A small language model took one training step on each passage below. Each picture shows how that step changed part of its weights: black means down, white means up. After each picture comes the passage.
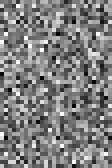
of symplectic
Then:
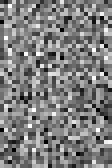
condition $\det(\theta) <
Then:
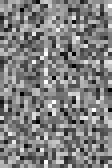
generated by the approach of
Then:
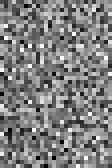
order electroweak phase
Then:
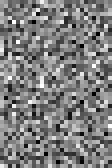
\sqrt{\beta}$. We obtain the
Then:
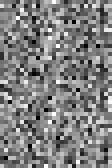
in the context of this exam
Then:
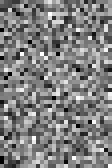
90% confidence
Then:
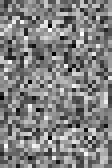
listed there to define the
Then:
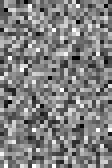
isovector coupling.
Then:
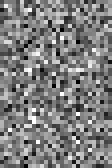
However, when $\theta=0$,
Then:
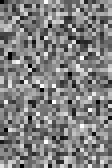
nebular emission at this
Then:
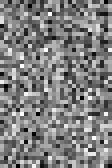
for large $\rel$) we obtain
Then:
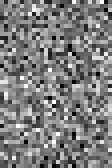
Taking $\R$ to be
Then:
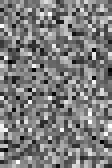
Z$) the points $P$ corresponding
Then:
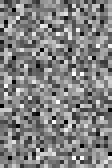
panel e). This defines
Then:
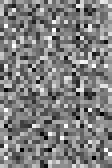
classes in $S\sm
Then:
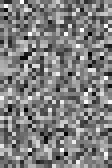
we have \begin{eqnarray*}
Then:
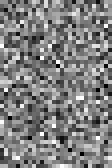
Armijo rule in
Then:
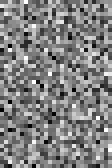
as well as phases of
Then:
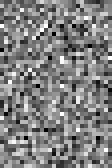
ones predicted by the
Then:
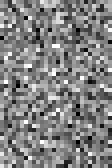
$1$ but it is not
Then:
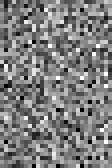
maximal subgroup of
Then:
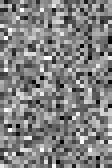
for a diagram that our
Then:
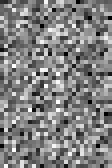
Imposing strict
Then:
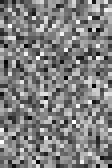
vulnerability to quantum algorithm
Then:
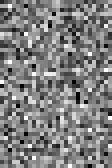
more severe restriction
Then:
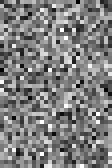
made depending on the
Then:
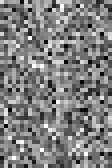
data, and harder for the
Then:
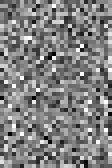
{\it transform}, {\it
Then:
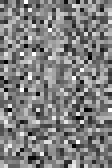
mass as a function of the
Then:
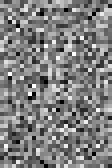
\end{equation*} since
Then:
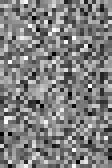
with the equations of compressible
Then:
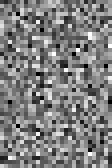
the random solution would have this
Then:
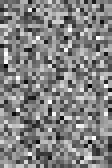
systems. However, a main aim
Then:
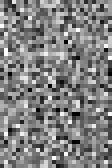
$n$ is odd.
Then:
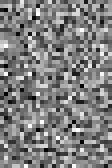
The EAP light curve
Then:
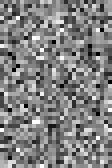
center of a purple
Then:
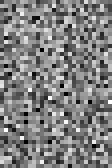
is compatible with
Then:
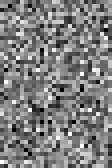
GS, and analyze the
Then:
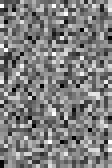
reactor experiment can be used
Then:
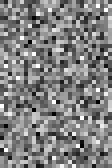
investigate this
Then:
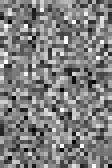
where the atmospheric
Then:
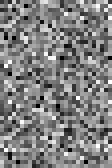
coordinate around an
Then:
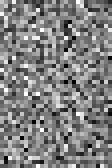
x. \] We remark that
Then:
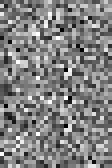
energy X-ray sky
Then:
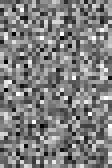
of functions on the unit
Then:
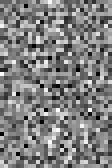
the quantum liquid. The quantum
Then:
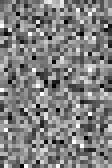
the $B\bar{B}$
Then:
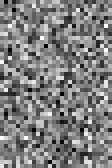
(TGV) as the
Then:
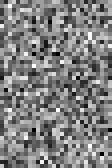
that because no external
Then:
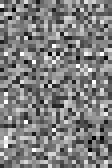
can be significantly more
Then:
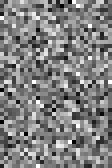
with marked points of maximum
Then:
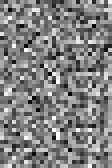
construct an orthonormal
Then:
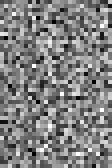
It can be treated as a
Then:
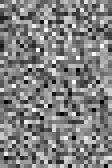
exists for the zero initial data
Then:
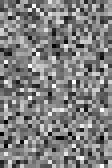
*ZT* value.
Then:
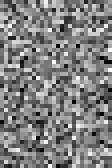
$Z_p$ be given by
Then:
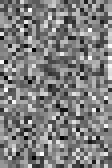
normalized projection of the
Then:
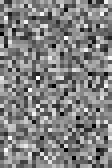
the reverted polynomials
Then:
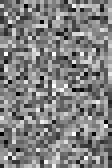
phase of problem solution process.
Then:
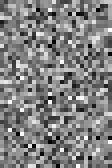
elliptic divergence form
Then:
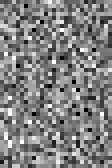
the velocity field. In
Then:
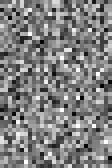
each $\sym_{n -
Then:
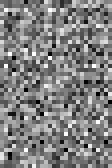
eliminate the risk
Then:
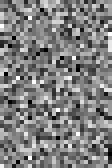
$n$, hence all
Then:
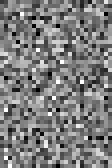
the $K$-integrated
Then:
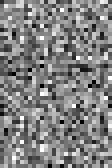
for characterization of cancerous
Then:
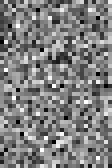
usage of supremizer
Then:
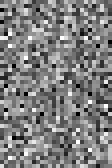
has been shown that there is an
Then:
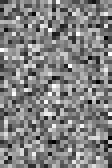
provided contextual information to
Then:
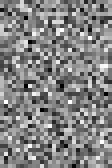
Below $T_c$,
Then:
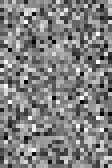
writes \begin{align}
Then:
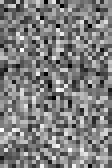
ignition nonlinearities,
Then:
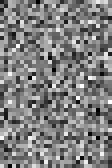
outer radius,
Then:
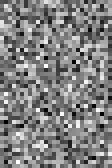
the case where $N$ is
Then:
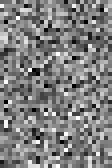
energy in an expanding
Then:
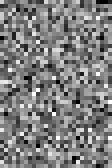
of discrete diphasic
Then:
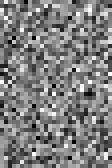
under $\mc P\otimes
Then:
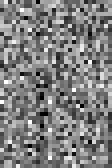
a finite number of group elements, and
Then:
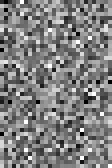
we divide it into two
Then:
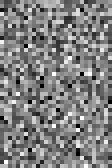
7$, the only known
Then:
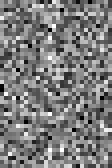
the beta-beam
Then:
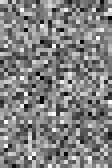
a functor $G$ between
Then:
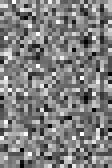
to the exchange. The
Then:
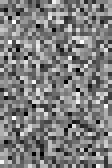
M} (H \pm \cos
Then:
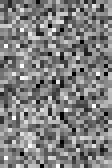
global test over
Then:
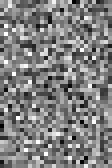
to offer an elementary proof
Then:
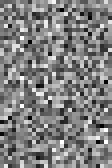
for BFG II, while
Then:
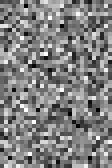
relevant when a
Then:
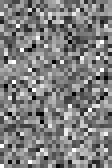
J. Ng (Rinton
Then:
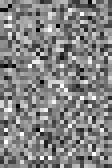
a defect-$d$
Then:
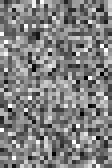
(inset of the bulk
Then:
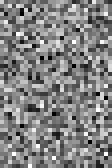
Science Inst.,
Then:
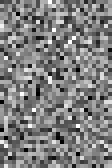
the QEC code is shown
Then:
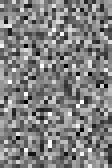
compressed one, respectively
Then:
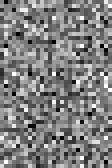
(ii) for any three
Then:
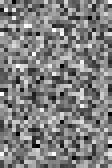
reflect the views
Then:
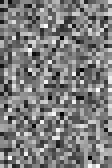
repeated symbolic
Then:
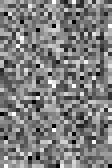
in a closed loop has been
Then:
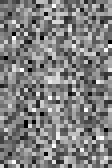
{\em Department of
